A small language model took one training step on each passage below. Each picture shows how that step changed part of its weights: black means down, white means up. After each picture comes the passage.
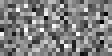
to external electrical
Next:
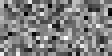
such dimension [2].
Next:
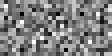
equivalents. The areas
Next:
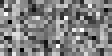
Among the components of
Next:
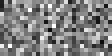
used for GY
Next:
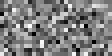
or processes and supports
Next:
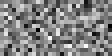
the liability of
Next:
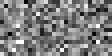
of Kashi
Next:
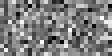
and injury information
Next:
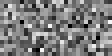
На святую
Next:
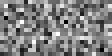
computations. The
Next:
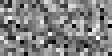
browse Project
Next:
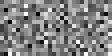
to ensure sustainable economic
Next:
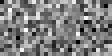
gapda NP2
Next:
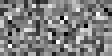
is placed on
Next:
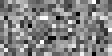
and is as safe
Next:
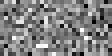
There is a need for
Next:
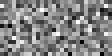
TSC. However,
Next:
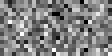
próxima da
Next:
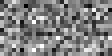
policies decision-making
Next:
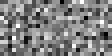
для покращення
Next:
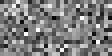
of Movement Sciences
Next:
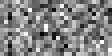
the particular and general
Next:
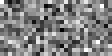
o programa SEL
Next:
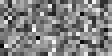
on Oct.
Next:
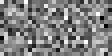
es lo que se
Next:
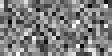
organlari tomonidan
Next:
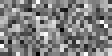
исключения по
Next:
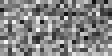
on the basis of which
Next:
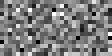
the processes and changes in
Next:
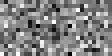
legislator had in
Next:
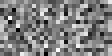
determined based on known
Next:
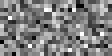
requerentes de
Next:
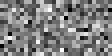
Wilson D,
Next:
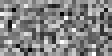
After all the above
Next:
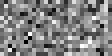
in schools. This study
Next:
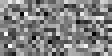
examples of such data
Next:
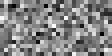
a mean age of
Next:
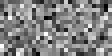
вып. II.
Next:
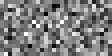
time: 24 Hours
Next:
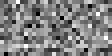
resection of small,
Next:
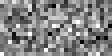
of Kinwat
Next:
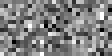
som består af
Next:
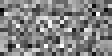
of which have been involved
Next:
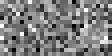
last years, a
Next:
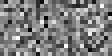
Solid wastes are
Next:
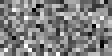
ml of stock
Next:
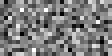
muhim ahamiyat kasb
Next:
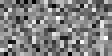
However, little research
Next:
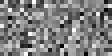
Volt which is considered
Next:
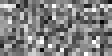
αυτές ο
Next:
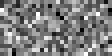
orientam as práticas
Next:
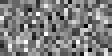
lo cognitivo a
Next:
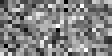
cracks thus
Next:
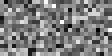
y Pleno con
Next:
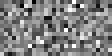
de la estructura
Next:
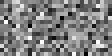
and REES is
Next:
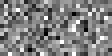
function according to the classification
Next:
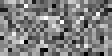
and makes him
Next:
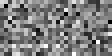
standards and offset
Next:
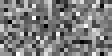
research institute
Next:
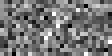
10 videos públicos
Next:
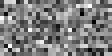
as it showed significant higher
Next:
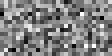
Salut me donne
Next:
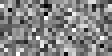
year. However, the
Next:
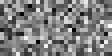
configuration. 5.
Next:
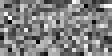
a segmented
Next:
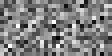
microorganisms including
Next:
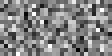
feature of the different
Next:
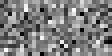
prize and award
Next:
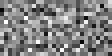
L which may be combined
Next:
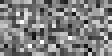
stil e un
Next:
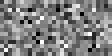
of median string
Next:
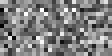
en las dependencias del
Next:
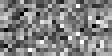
oder falsch
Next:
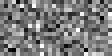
penelitian secara mendalam
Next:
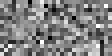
of PE/wax
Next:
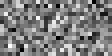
time of 60 minutes
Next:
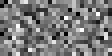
metaphors on
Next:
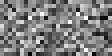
estrategia de
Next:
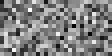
I have a lot
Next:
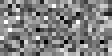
process where data from
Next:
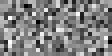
weight losses were
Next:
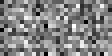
importance of monitoring network
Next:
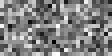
độ kiên
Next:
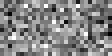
lied? That
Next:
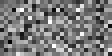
usage in online
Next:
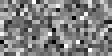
químicas e
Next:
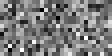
bilan muloqotni
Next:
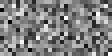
discusses students'
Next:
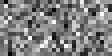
in electrical engineering
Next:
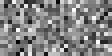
for 15 mins and
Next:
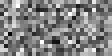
environment demands leadership
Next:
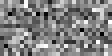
that is manually selected
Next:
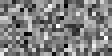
recursos, fomentar
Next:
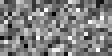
va tipologiyasi»
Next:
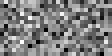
Celami prac
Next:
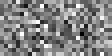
I will briefly
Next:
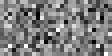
Tailing factors were
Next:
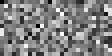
try to stay
